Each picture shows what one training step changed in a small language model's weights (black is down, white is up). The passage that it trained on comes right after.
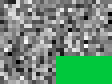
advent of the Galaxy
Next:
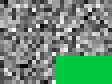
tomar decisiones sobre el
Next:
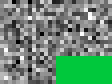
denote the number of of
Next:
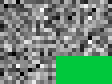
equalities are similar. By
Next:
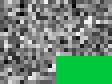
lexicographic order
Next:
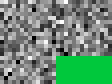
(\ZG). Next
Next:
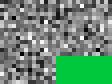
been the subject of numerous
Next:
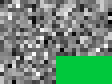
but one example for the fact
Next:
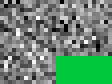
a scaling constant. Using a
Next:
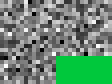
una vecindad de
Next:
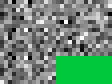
this energy is equal to
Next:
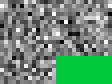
this reason, we state most
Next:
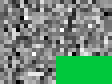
by whether the unstable mode has
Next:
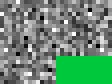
enhance our ad-hoc
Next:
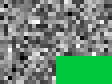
pieces together and
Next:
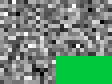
with a task-specific
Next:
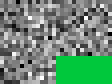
would indicate the presence of a
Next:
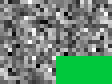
vodiysi madaniy
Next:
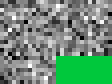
we finally get for the
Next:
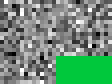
inclusion of relative Quot
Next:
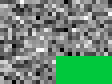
is a reduced complete intersection of
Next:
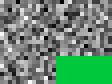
de las obras en
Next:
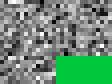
tamoyillar asosida
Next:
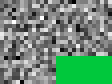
and the background Poissonian noise
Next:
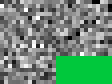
полягають у:
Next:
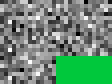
show that the coordinate functions
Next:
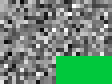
$M_i$ and
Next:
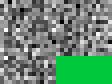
və bir-birindən
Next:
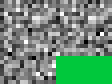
o projeto precisa
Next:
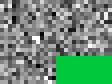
\noindent (i) the
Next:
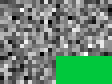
en un contexto de
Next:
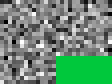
be a continuous flow on a
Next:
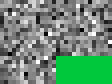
Wall Street Journal
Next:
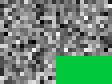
energies exceeding 110
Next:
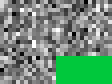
STTG in the
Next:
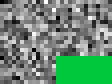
nonlinear minimisation procedure. The
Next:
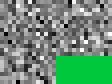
og vores viden.
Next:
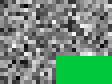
feasible schedule. We
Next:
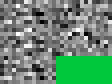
технологии оказания
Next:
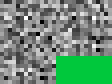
sababli axborot
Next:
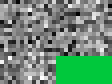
the course that do the
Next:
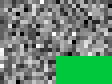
electron. By measuring each
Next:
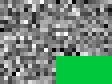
\end{equation} As
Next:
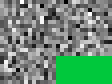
be greatly reduced by
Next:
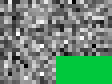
is nondegenerate. In
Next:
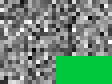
Kong Baptist
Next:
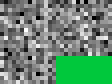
of width of order $|\omega
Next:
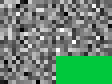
and T.Z.
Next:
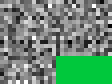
ME, que se
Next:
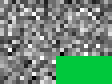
1\,MHz: The
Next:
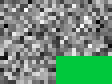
identificação precoce
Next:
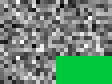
with generic Picard number
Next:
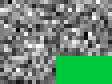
should therefore be interpreted as
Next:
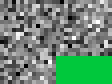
A$ is {\it
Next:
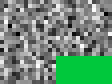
by sintering",
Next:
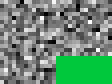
qilinadi: -
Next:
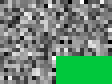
Based on this energy
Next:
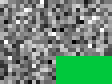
nature of the brackets must
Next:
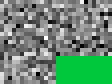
conclude \begin{align}
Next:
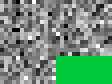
of the growth rate Re
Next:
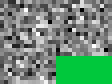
l'altra delle due
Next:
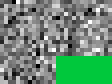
is applied periodically every
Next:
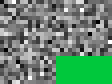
ед. Рис.
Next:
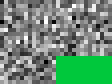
shu omillar
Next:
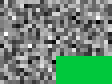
introduce a somewhat
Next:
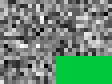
spectrum by adding the STIS
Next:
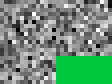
//Central Asian
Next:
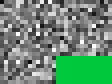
protégées des
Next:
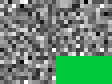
нагрузки на
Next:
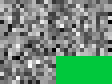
induction hypothesis applied to the
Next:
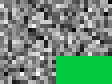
originate from the processes that
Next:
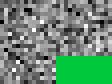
qilib, agar
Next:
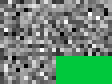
space. In our case,
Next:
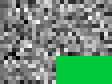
statement follows from the fact that
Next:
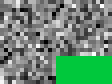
aim at obtaining some fixed
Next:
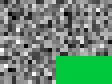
cerca de 3% de
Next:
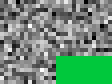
através do
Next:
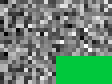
sur de Chile.
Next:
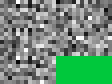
non ricava il
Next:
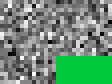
first 3 columns of
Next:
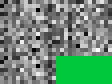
and its scaling is easy to
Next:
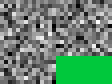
R.\ Sherbert,
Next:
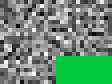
at least in the two upper
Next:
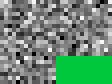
University, Chengdu
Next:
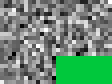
where $\alpha_T$
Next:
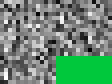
for future research. For
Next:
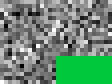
variable $x_j$:
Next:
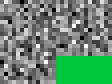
of $R$ and
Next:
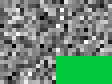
cryptography \sep
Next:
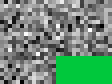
the lineshapes
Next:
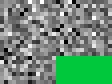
Phys. Ther.*,
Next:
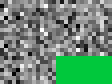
the distribution of $W$
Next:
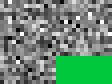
produces a characteristic frequency,
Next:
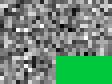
successfully spread to the
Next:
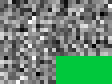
and fermionic degrees of
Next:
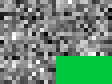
contributions from the seventh
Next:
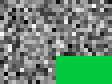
to $k$ become
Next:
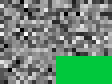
и студентами
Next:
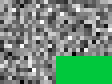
contorsion in the dynamical
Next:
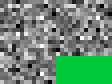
$\gamma$-ray emission from
